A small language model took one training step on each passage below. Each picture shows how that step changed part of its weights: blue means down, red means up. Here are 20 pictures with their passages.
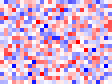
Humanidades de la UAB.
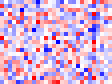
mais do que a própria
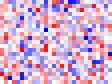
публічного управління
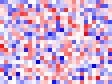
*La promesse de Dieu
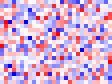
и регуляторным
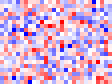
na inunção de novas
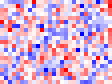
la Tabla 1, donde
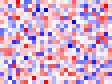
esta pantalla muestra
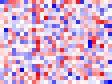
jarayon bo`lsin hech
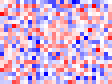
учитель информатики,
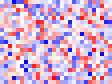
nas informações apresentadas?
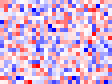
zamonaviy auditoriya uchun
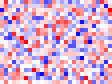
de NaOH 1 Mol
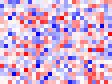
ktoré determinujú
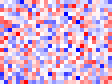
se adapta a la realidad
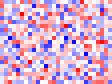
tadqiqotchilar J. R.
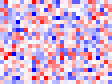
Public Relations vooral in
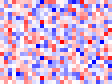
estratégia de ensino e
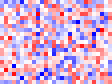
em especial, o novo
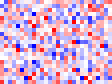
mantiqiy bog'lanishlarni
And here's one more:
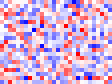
A sua atuação em *Os
